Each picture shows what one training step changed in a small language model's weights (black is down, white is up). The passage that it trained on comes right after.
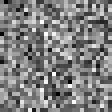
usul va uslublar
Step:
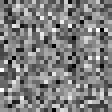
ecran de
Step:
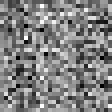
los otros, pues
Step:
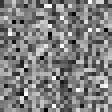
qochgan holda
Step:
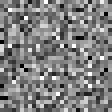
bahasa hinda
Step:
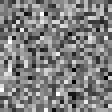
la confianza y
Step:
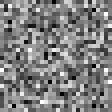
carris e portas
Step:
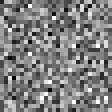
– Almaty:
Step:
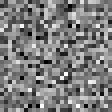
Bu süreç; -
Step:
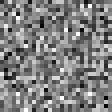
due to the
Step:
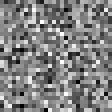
hayotiy tajribasiga
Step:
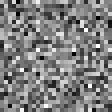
no combate
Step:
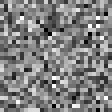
to assert that the
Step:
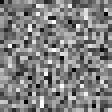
programa, que
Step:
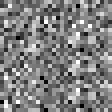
asarni tahlil qilish
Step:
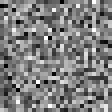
com pouca
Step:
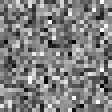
cascara de
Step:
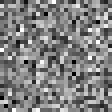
(Tri et
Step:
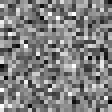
e Ermanno
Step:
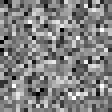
їх виготовлення.
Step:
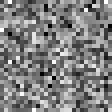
до кінця
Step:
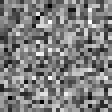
2024). O sistema se
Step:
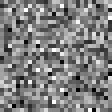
destaca que,
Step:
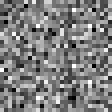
O'zbek xalqining
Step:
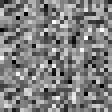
tarkibida yashovchi
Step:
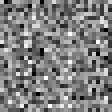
Doctor of Pedagogical
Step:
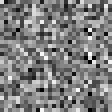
асал ҳосили
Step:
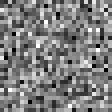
Ma'naviy etuk
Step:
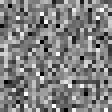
va itoatkor
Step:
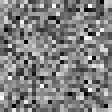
atau IPSS,
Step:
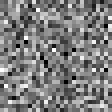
va manfaatlarini
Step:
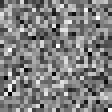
badiiy matnlardan
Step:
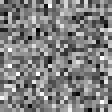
Shunday qilib, turli
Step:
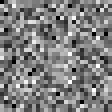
а їх зміст –
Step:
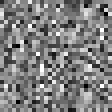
da autora, a
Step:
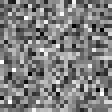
- BRASIL.
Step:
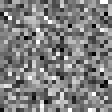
diseño universal para
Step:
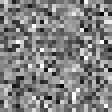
doimo dolzarb
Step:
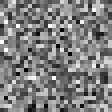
fondlar tashkil etish.
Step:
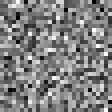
resto de casos
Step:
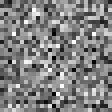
у контексті
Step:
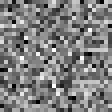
va nisbatan ommaviy
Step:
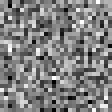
consonantes e
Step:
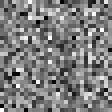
da sentença
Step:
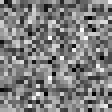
суставе в
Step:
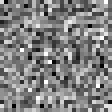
Ko'nak), iqtisodiyot
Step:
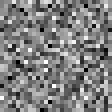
in the basement,
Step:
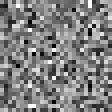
essencial de todo o
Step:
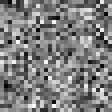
portanto, incluir
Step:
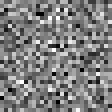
que estabelecem
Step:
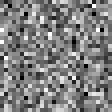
визначення здатності
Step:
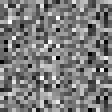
Yazarlara ve
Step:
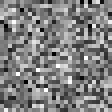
aos ruídos
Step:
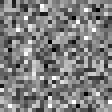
xususiyatlari *diskurs
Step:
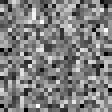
خلاقیت و
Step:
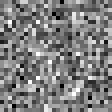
Azimjon.* –
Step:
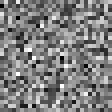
и вином.
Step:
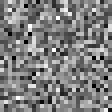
menggunakan buku
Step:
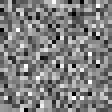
se remettre)
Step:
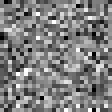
que a meta
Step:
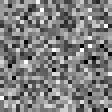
plasmado en
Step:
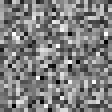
les branches
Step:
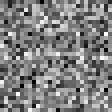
las piezas
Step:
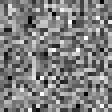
sobrepondo o
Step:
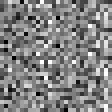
Y, Shang
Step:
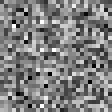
competencia, un
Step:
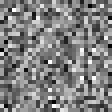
tornam um espaço
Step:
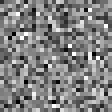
térmicas entre
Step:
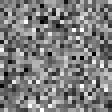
el primer escrito
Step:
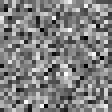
nas articulações.
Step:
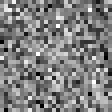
National Academy of
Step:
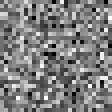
profissional e no seu
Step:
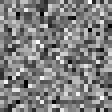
à noção de
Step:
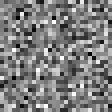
o'zi haqidagi
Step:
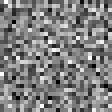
con la Radio
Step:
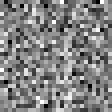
або формуванням
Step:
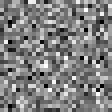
de regulă se
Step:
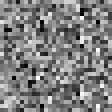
associate Professor of the
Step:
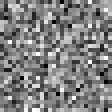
//Development of
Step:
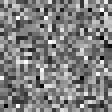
iar accesul la
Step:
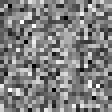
adalah Seluruh
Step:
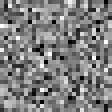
entes federados
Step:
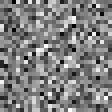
Adygea /
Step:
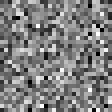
da educação nacional.
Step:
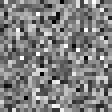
des sources,
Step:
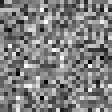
at ikaapat na
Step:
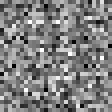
развития мотивации
